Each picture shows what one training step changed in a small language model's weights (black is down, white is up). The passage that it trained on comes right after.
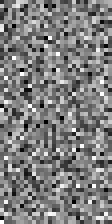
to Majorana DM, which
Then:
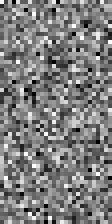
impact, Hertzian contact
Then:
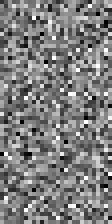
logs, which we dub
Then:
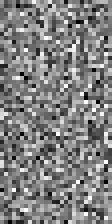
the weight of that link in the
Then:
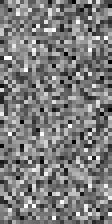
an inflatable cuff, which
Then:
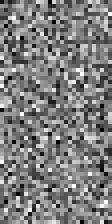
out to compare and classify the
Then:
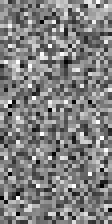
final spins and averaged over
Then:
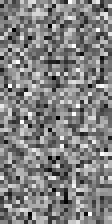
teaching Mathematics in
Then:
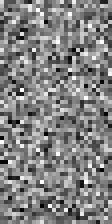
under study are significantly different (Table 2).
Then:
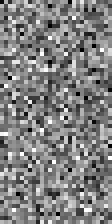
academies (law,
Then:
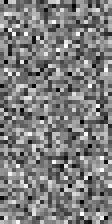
that elevated levels of
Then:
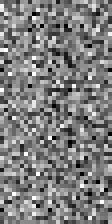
artistic film creation,
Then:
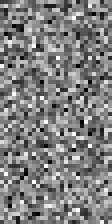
and decrease of the spacing.
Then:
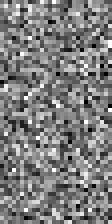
codes, which requires the computation
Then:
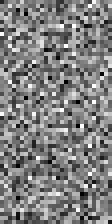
researchers and clinicians
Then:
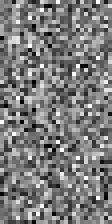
piperidone ring which is in
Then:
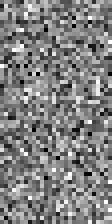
star. Two possibilities are
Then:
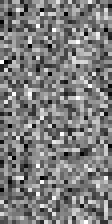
complex $3 \times n$ matrix
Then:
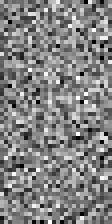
(top panel) and
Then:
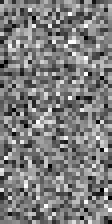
instead of being an elementary
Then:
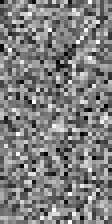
that the peaks in the charge
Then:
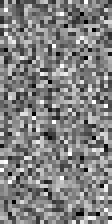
Farmers and they were satisfied with
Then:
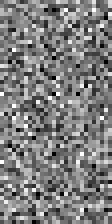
while improving water quality through the
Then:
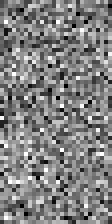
well-describe reality.
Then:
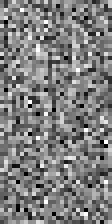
time and their respective spectrograms:
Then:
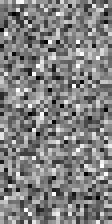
right, the circled image
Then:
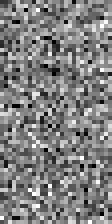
\ref{Sec5}. In
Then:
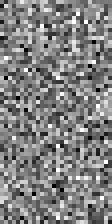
the weight of the bonds, but
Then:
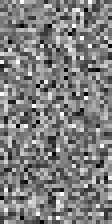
a household for savings and
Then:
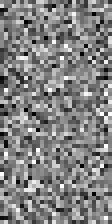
the fight against climate
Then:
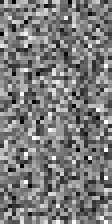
heat capacity. Hence, the
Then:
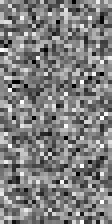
Shanghai for Science and
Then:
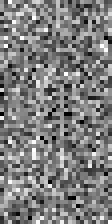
a field-programmable gate
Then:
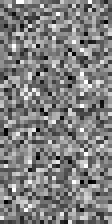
straight line in (c),
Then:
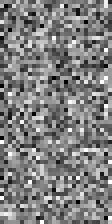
spur development? - Are the
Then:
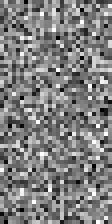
photodetector. The arrow points
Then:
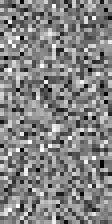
delivered to the correct client
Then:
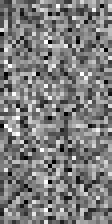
digital eye strain among
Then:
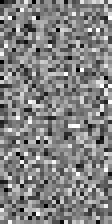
computed by the discriminative
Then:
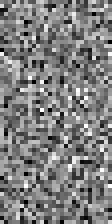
the thickness of the central
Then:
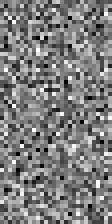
elements of Penrose
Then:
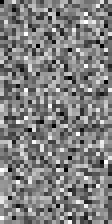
we show these results for different sizes of
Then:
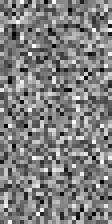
between tilted monolayers. The
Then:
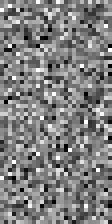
can imaging two possible types of structure
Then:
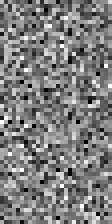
debate, suggesting that the
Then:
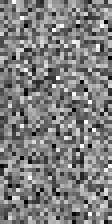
our universe began at the photon
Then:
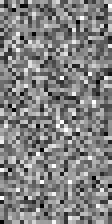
seek knowledge from different sources to
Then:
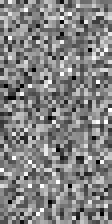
orbit. \item The isometry
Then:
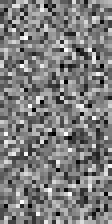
to use the nearby,
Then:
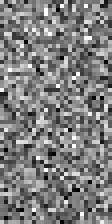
of mixed-domain finite
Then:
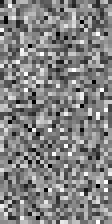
dataset has been accessed through
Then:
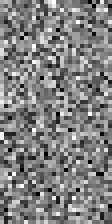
provided manuscript redaction
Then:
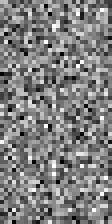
The symbol $^\star$
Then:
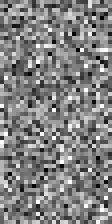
and related genera have been investigated
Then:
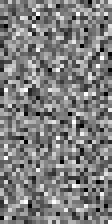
further discussion in the next section.
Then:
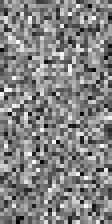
are the time-dependent filling
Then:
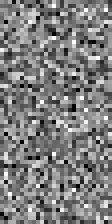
in highest densities. The
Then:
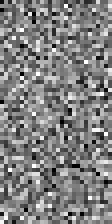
with the work reported by Dwyer
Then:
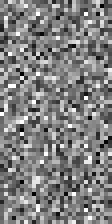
parameterized by the angular momentum
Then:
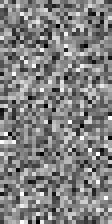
of the Work Package 3. It will
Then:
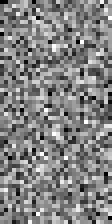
can be eliminated with
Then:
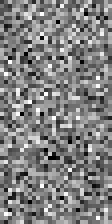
expect that those optimal values for
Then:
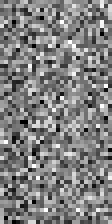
and $\Omega$ sectors with
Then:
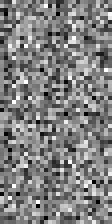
instructional technique had a
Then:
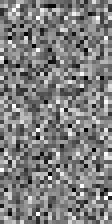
you. What the Apostle
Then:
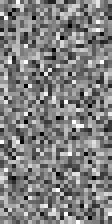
observed only for particular values of parameters.
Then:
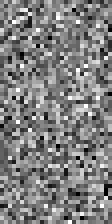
correspond to the expansion velocities
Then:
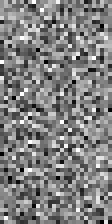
ratio and the asymmetry does
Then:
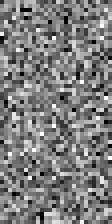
the β cell. Glucose
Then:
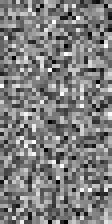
for no-code platforms to
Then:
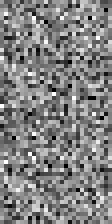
in cortical functional architecture
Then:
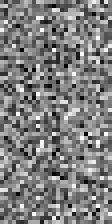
and Mayer in 2001 remarked
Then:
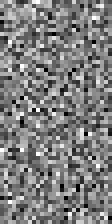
and smart city. A number of
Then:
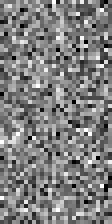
exhibit such a singular point at
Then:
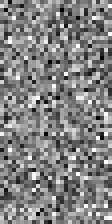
specific 21st-century
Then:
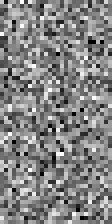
of the DFT-NCCI
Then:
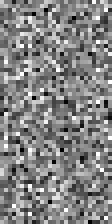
{\bf do} \quad {\bf For
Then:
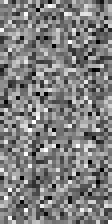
neurological functions, hence
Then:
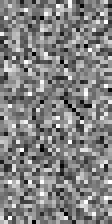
bridge festival (5)
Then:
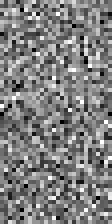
due to an inverse square of
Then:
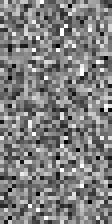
[1,2]. When operated
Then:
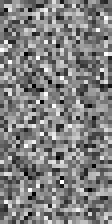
near-optimal beamforming
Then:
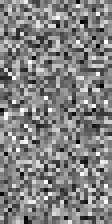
cleared, the FCM
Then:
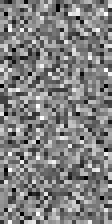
system is impacted by aphasia.
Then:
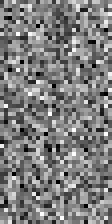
position and personality has become a
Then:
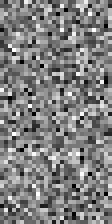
images (achieving an average
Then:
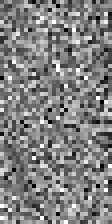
time axis has been shifted to
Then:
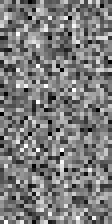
mixed transformations of both factors
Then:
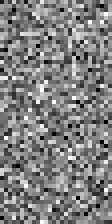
shortness of breath and
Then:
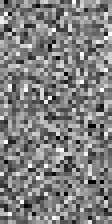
of 9 stimuli was given for each
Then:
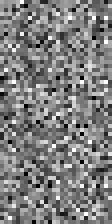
the lighter elements, while
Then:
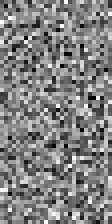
of the picture observed in the
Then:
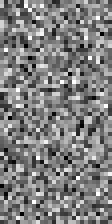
fixed. The edges of the
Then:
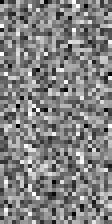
connected by a small number of RF
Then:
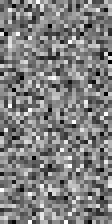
important they perceive it to be in their
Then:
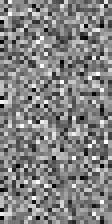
in-the-money and
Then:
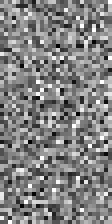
(Air & liquid
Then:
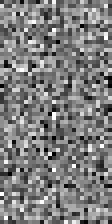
an unstable trigger behavior for
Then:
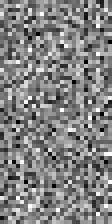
polarity and different LOS
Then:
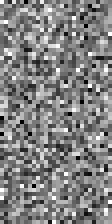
coin is double-headed
